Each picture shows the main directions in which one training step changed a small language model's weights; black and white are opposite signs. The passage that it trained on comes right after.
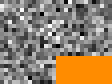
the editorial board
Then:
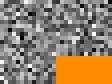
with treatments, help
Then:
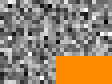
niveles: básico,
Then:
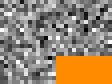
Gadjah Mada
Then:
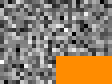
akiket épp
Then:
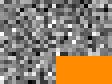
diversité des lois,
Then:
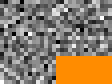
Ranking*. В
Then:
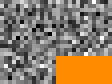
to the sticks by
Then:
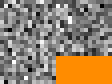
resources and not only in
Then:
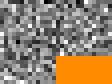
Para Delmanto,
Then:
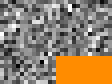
Indonesia. *International
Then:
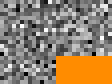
At the same time, language
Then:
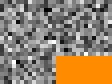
siswa. -
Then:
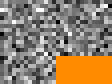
different stages of economic integration
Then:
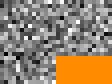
of the Cauchy
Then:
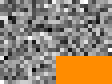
networks and physical systems with
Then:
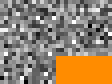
of hydrochloric acid
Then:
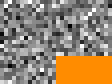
barrier properties to the
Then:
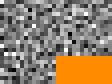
the shear plane normal
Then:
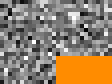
regulations which comply with
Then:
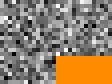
supernatural monitoring present:
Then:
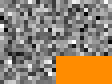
defesa de um e
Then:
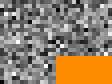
2021), it may be possible
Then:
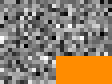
whereas 48 babies
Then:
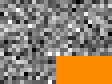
меті сприяння
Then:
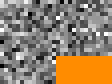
sifatida bo'lishlarini
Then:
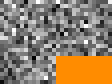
attribute is much less
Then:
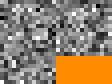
2. Students'
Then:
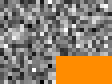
harakat sifatleri
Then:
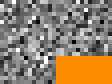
uno de los objetivos del
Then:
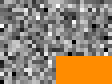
texte intraduisible
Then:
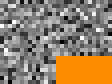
р., крім
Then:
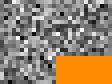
война, потому
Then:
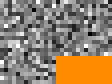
with Oceana, he
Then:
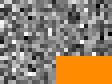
the same assembly
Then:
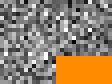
yoshlar bunyodkor
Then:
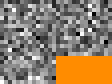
to obesity and
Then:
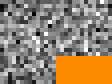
conducted using two datasets,
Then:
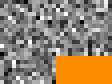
and fovea. This
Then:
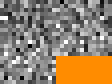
and its application in the production
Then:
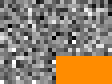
interact with. The
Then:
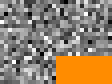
OF EXOTIC
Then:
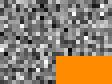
on the basis of Y
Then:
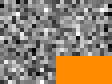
com os materiais do
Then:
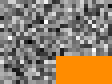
countries to over 60% in
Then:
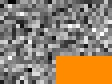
entire industrial ecosystem
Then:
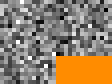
и эмоциональное
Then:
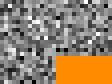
some types of information that can
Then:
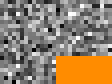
і безпеки;
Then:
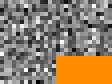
the case, of a
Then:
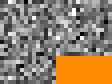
the *gat* at
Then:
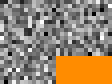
and colony strength in
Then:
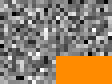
out in the Department of
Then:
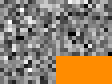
orqali ta'minlash
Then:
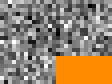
Furthermore, any changes in
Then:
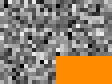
bize. Sanata bir
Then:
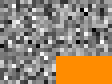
from religious sin. God
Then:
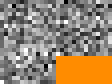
It is entirely possible that
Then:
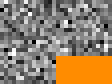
prioritizes quality of
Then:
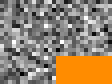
quantitativo, descritivo
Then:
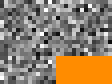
objects but ongoing
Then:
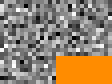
the study. The study sample
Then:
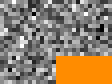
del Proyecto de
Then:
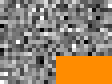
that a single session
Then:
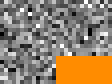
cost-effective solution
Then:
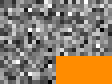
plus positifs ou
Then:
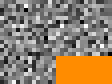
the work reported in this
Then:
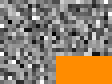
a perfusão da
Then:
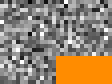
biror narsani
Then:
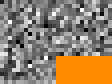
in order to avoid dependence
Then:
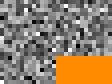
species of new materials when
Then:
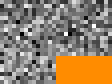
identify three types of dynamics
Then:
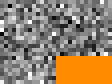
well as behavioural and cognitive
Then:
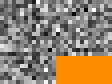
utilization of CBT
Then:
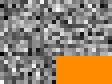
discussions and different strategies in
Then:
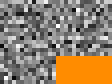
собой повышение
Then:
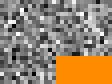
biznes muhitni
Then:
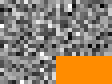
di Indonesia. 4.
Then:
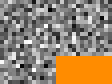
salvaguarda do
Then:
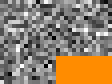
ko'rish va
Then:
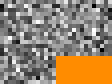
control output is negative, the
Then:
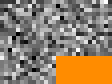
enhancing library
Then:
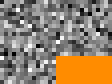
has made a commitment to
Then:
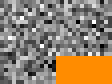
was employed to collect the
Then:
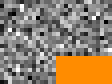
(phosphatase and
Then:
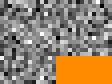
on prediction accuracy and for
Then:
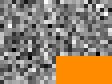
va qadriyatlarining
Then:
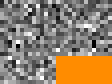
found a new category of
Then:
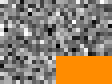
и новата роля
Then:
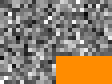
pada kelompok
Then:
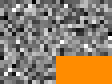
These theories serve as
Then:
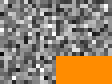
share a common measurement for
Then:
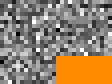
ensure a high level of financial
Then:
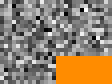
learning objectives are specific,
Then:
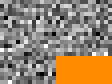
that he has to work on
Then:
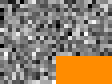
Leaving the incidents
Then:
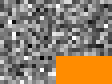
reduces. The results
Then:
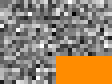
still contained enough
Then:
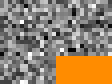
of the importance of sustainable water
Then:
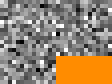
so that they can use it
